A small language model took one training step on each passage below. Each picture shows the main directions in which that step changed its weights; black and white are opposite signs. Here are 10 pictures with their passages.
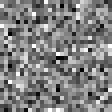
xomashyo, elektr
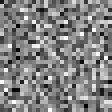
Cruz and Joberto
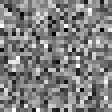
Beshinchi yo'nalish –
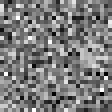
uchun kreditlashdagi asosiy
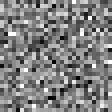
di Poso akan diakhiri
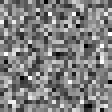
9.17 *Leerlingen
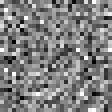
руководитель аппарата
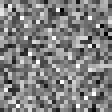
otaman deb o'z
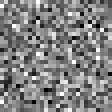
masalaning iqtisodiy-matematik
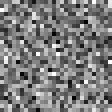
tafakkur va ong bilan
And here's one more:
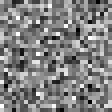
ekologik muhitning haqqoniy
